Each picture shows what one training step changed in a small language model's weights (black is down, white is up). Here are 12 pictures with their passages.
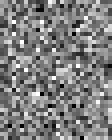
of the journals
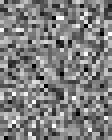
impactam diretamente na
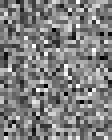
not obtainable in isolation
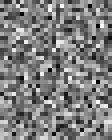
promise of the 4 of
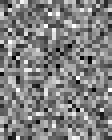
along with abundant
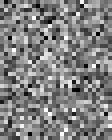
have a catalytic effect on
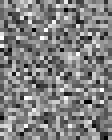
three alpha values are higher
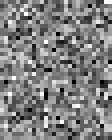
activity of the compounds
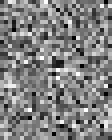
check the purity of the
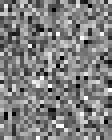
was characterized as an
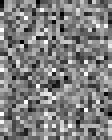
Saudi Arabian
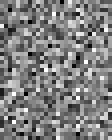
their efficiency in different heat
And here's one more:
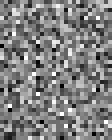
свойств. Нами
